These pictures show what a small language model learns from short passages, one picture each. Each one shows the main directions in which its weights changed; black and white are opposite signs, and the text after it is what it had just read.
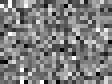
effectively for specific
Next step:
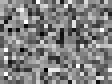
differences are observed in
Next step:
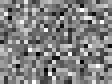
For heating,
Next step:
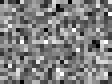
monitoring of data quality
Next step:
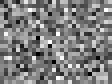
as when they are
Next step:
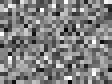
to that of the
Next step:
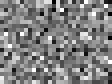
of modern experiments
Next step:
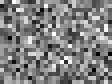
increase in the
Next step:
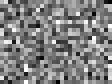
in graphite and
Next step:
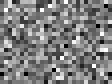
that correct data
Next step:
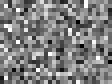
is why there
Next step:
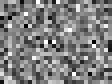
$\beta \approx
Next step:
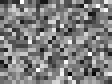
from 4D
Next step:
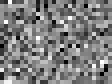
involvement should
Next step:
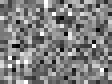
teaching method has
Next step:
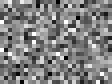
have also shown that
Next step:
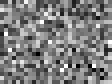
scale through integration with
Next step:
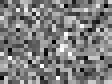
who derive a
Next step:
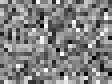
are given in Table
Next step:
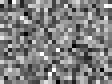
the organization of
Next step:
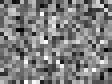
between levels of the
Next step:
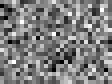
contrast to the
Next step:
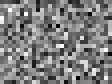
concentration on a
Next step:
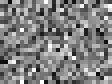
of the model for
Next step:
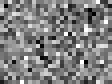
can be found online
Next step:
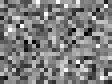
et al.,
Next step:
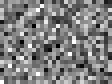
AGL time
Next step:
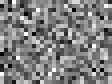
the school board
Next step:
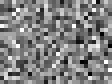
blocking is
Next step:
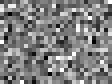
toward growth and
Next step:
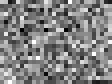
and developed methods which
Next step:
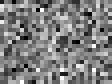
software development
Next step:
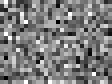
represent real,
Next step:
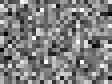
shown to increase the
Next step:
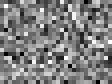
results indicate that the
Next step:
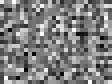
two steps.
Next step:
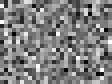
order to take into
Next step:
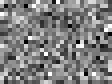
Systems and
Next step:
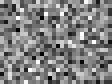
was discovered
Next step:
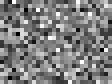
a higher dimensional
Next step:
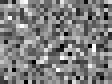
this data set.
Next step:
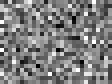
keep an order
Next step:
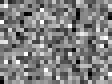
mode. The
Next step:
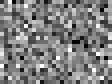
other factors changing
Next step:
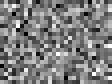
incidence by age
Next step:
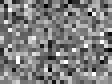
literacy and financial
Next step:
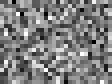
Now suppose
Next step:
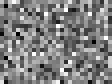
15 minutes
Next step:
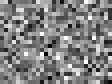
is high are different
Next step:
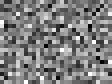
UniNet is
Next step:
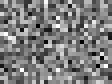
models gave
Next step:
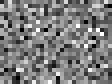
and drawing
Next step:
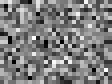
generated at the
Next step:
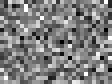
satisfies P ,
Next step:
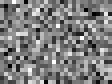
recorder in the
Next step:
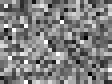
how to perform,
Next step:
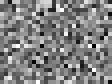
of business has
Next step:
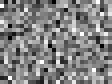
head with the
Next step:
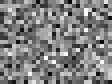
probabilities in
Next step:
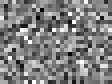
previous section.
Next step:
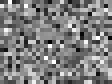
collaborations in
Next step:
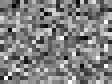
of conquest
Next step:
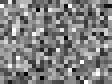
the present study a
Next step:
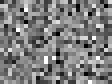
all types of formal
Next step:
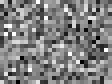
concept is constantly
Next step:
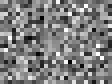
One can see in
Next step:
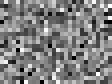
detector for
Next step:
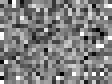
the first order
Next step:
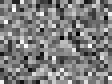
of this study were
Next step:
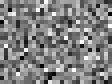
scant research
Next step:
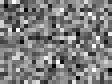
higher accuracy of
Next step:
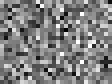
an efficiency loss of
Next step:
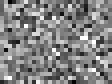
did not solidify
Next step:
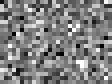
and transmission.
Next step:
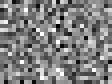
contents before
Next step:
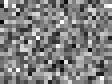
observing the
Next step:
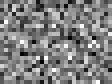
activity were observed around
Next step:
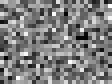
and energy density as
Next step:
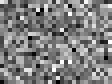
study and the
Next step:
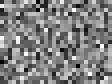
always chances for
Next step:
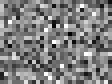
credal set
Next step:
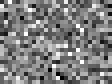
and their coupling to
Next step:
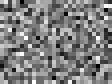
the multi-level
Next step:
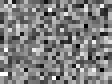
binary cluster
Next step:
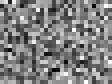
the linear class can
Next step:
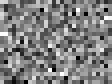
terms for each
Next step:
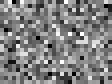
that the known rate
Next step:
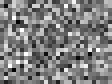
priors mentioned
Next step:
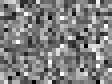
$t$ matrix
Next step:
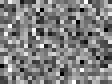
taken to be the
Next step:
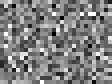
adjust to a
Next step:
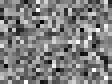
highly efficient
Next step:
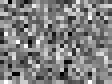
product follows the
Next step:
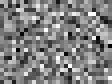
not connect through
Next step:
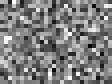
the subgroup
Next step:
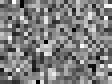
the short time from
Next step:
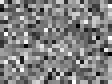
and currently
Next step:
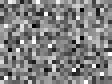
almost equivalent
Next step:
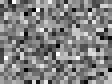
as an important research
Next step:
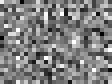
at the moment of
